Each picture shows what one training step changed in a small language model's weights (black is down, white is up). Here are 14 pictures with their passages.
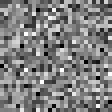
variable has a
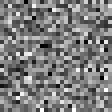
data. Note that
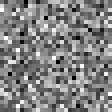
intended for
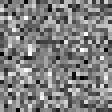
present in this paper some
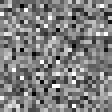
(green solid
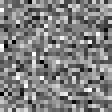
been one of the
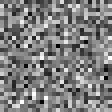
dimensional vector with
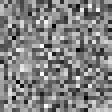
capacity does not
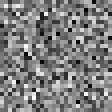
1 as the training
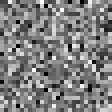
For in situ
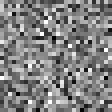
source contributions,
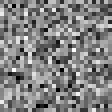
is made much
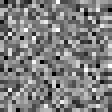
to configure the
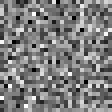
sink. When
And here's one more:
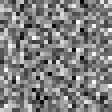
urban and
